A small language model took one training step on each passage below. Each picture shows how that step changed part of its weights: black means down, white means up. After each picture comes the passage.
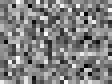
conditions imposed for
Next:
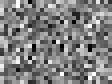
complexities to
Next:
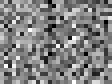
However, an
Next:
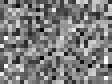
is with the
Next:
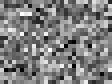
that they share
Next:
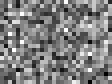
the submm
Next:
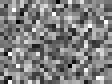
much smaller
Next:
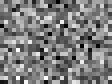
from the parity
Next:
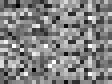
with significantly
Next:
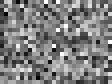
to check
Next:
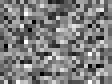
total number of
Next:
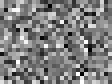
words from
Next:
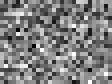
the reference
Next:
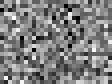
pockets of
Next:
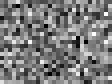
with Other
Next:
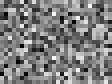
did in
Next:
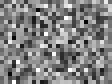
surface magnetic fields for
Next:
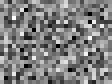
mass particles, we
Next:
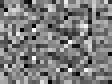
other hand,
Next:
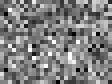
He found in
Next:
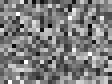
recall of
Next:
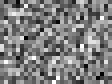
in the variance
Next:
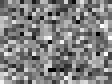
\right] -
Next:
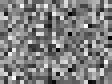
models calculated for
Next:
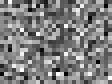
dimension is (in
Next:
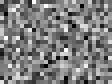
An accurate
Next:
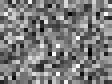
parameters for a
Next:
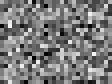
means a
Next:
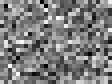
Most of these
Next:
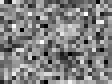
singularity point
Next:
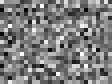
response is
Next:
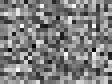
on time scales
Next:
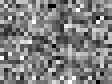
aim to
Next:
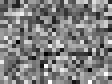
the lattice
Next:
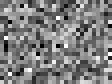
rate per target
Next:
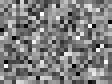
arms of
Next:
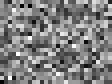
flow of a
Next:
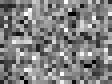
of an extension
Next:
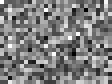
gas in
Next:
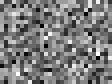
output by the
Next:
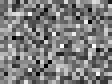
the GNG
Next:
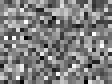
approximation, the
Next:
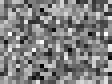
due to strong coupling
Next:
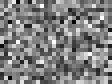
curve shows
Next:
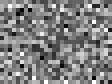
scalar SC
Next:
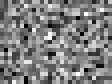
be zero mean
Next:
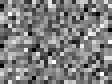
understand the
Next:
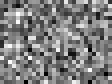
the optimal
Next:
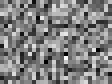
data processing
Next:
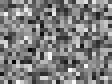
onset of
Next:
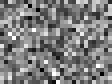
is observed that the
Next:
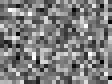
information. A
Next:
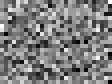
list of
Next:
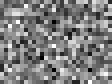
reduce the number
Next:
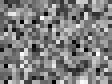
well as detection
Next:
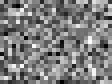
the model in a
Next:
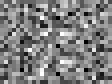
surface density.}
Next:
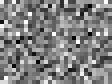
while the SF
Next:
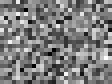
where $\alpha,
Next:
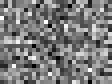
we follow the general
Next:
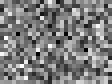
via the
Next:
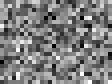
to a chain
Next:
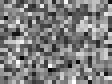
the ground state
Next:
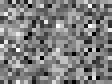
parameters of this distribution
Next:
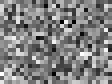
can survive
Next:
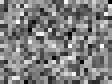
not really a
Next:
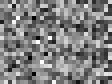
The dependence of
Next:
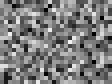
and simulated
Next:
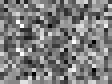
exact values of
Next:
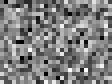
is given by
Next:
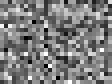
complex systems or
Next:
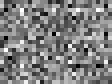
not suited
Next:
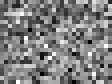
the number of
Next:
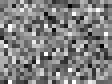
like structures
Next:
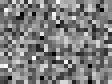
shed light on
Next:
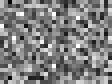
comparisons with
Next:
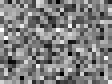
central object
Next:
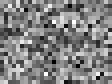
a gap corresponding
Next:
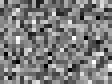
and so does the
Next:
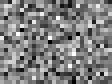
ground state of
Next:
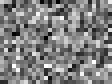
and transform
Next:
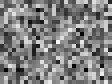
may change in
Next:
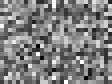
which were characterized
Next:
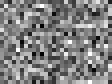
boundary conditions at
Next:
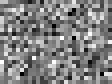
replies have
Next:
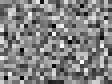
be used to find
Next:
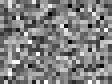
a total bandwidth
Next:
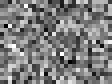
code described
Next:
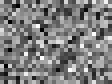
and particles near the
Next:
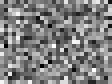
exist when
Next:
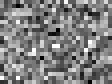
of the area
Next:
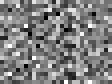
does not hold
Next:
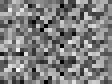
case only the cross
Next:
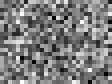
the final
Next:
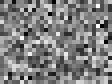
p \rangle =
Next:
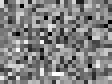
(right) are
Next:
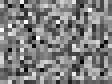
no known
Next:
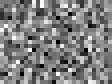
cell. It should
